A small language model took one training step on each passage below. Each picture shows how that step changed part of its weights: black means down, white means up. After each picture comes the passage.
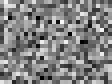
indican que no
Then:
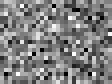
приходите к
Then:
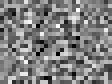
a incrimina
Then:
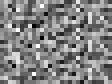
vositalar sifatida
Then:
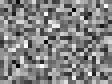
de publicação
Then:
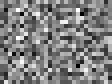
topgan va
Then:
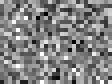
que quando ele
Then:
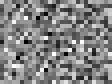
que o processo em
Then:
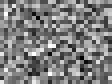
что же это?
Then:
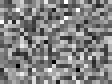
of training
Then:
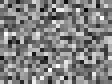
по времени
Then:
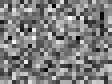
analysée comme
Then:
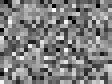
evidence, which
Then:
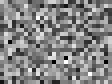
the age of
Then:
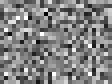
de la mujer
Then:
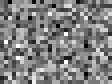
implemented, but
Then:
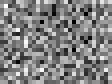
datos de las
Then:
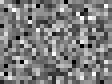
per coloro che
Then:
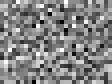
Тошкент давлат
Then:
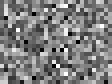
und Literatur
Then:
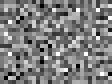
principi del
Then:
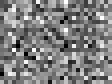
Nd M.,
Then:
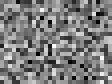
la dinámica
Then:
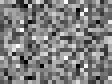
das postagens
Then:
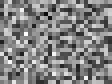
práticas como a
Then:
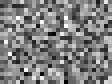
wurde das
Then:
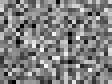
ham. Hech
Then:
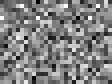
va kelajakdagi
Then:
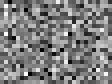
; Cadre
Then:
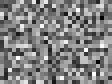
fase pertama
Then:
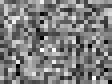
seu tempo.
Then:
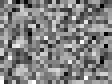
remover membros
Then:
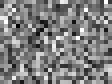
subjetivo da
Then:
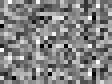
– Archeologia
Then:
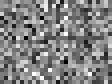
kerak – shunda
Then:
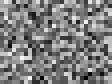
considera esencial
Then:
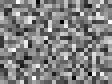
de Nível
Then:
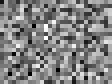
mental e social
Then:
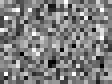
des directives
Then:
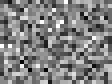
information will
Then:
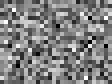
integrada por
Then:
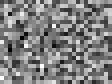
the Republic of
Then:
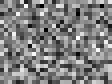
região azul
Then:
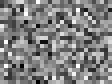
installatie en
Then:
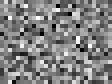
theme of war
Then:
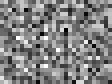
jarayonining faol
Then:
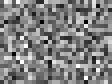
y las más
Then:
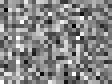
yaxshi tashkil
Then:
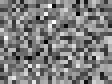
en termes de
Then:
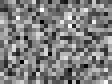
recurso tecnológico
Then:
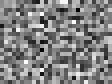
las obras
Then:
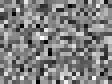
din partea
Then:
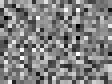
moddiy va
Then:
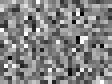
kunda O'zbekiston
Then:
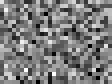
en la región
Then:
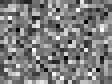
Music Tag
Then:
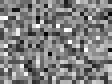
identificadores digitales
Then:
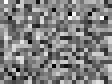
capacidade funcional
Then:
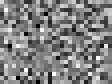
en la aplicación
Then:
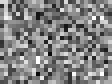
a partir de autores
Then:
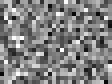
à luz o
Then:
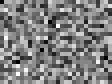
utilización de
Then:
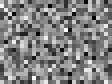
a beleza
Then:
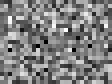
of the organic
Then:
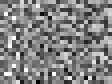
diseño y la
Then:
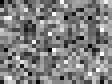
le rendement
